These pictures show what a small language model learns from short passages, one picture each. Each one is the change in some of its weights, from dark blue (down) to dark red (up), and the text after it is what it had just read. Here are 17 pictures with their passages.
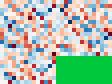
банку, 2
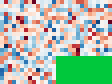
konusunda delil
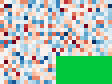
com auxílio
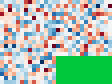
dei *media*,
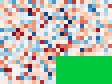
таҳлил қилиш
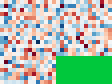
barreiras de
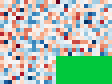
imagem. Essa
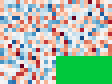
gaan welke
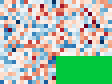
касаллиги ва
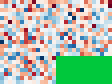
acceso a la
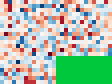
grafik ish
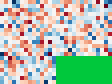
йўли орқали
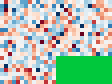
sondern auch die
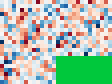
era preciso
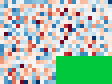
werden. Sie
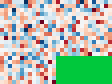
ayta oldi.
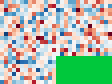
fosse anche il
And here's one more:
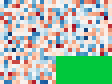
также через
